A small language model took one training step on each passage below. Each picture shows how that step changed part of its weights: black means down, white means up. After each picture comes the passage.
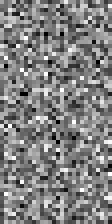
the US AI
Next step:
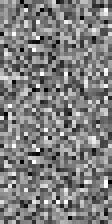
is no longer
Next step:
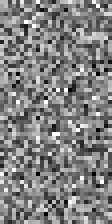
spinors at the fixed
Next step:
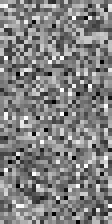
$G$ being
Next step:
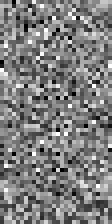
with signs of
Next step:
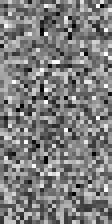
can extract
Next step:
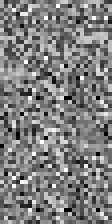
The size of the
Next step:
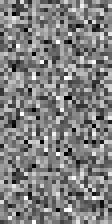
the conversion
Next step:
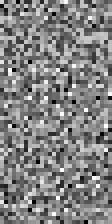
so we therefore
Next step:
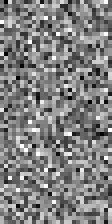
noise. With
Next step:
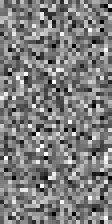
current would be very
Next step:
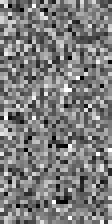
transition. The rest
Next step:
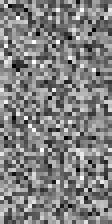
called as the
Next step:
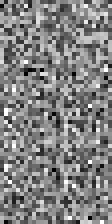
it is possible to
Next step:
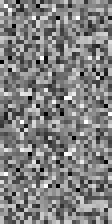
respectively. The main
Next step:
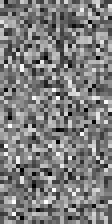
homes to show their
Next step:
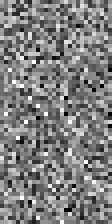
the extension parameter
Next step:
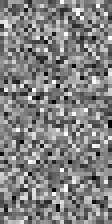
induces weak
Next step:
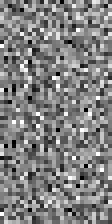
moment that this results in
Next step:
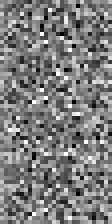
report later).
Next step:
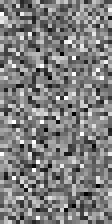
with the model proposed by
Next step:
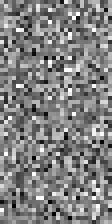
(marked by
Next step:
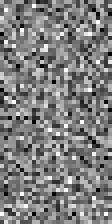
various normalised
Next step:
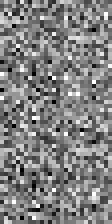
is to improve this
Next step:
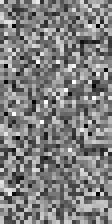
problems between the
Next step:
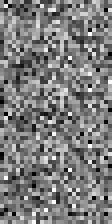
attributed to
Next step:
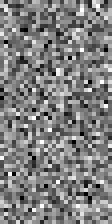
water, the
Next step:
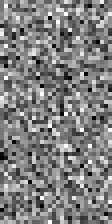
fiducial particle
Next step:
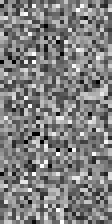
this conclusion.
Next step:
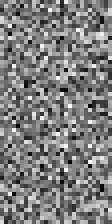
depends on the
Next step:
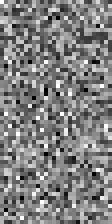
but there the effect is
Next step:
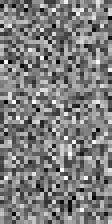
in Ref.
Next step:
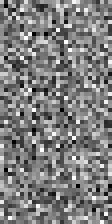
a novel approach to
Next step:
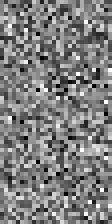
for the low-energy
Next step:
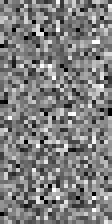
that forces us to
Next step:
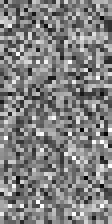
of the scattering
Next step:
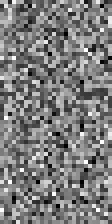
crossing temperature is a
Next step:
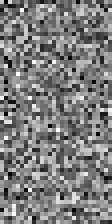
not tabulate
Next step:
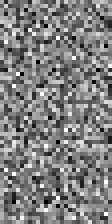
of relays is
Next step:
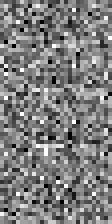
A PA has a
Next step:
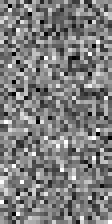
sigma meson
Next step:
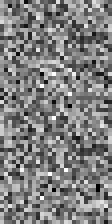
geometry of the local
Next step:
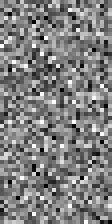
be explored at
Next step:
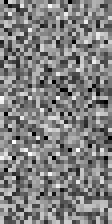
computation of the
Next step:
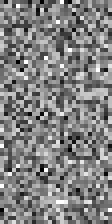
photon from the light
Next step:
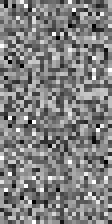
give a new
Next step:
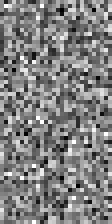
bounce this
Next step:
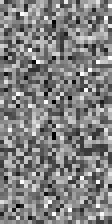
In 3D, the
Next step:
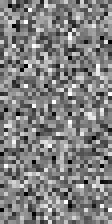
response) above
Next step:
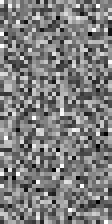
a rolling
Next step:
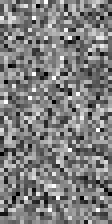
modest values of the
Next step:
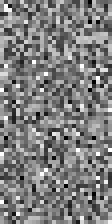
marked as
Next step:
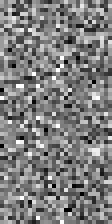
the test set
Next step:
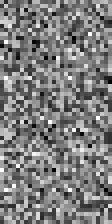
of communication and
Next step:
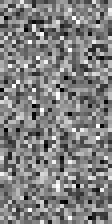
depend algebraically
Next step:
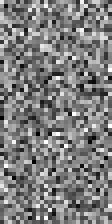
states) in a
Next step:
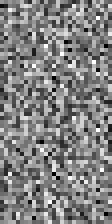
general relativity in
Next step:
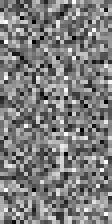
by smaller increases
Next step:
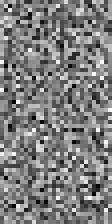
sample moments
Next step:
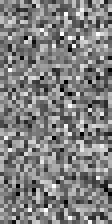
influence of strong
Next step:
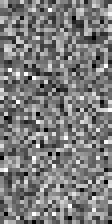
jump must be
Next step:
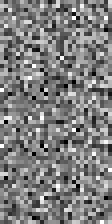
an acceptable
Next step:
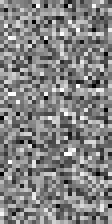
the absence of any
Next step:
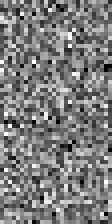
scenario is
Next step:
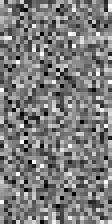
a prompt's
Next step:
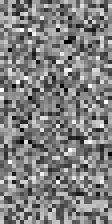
the time average in the
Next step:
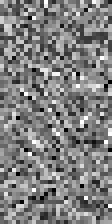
phase diagram of
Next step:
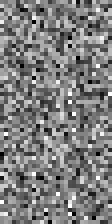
denoted by
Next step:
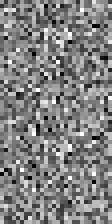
reversible codes
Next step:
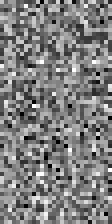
black arrows.
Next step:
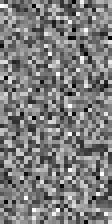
connected to physics
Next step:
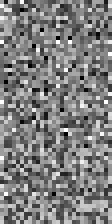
affected by strong
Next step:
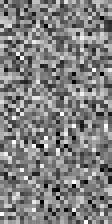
of those observations is
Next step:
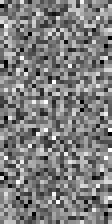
quantum network can also be
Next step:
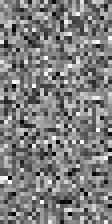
transitions $\Delta
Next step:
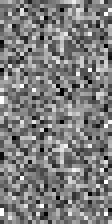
in southern
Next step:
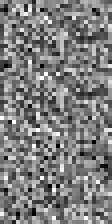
Institute for
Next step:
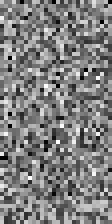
backgrounds. A
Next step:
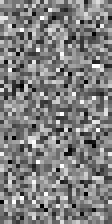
and therefore the
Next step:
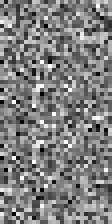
of noise up to
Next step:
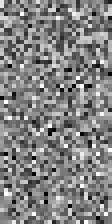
CMS, and
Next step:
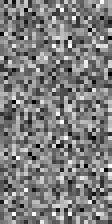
Mpc of
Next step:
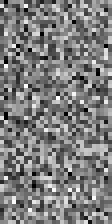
expected to produce a
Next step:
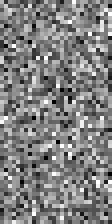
Hamaker constant
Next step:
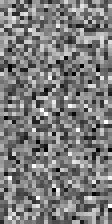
the phase-space
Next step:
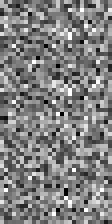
funded by
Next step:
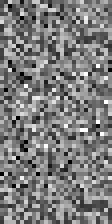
to traffic
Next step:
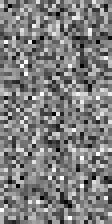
coordinate, that
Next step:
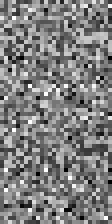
case. The parameter
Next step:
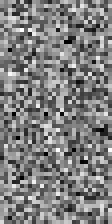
the dimension of the
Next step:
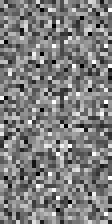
epoch & 0
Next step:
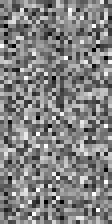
IHPP process
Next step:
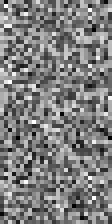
on the structure of the
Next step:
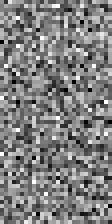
exactly the
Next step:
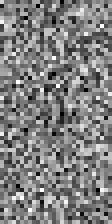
performance and computational
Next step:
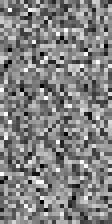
magnetic flux filling
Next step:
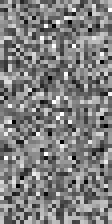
can be seen along
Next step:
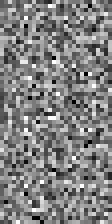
obtain an expression of
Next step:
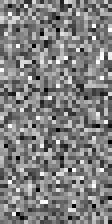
becomes important in the
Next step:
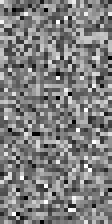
which overcomes these
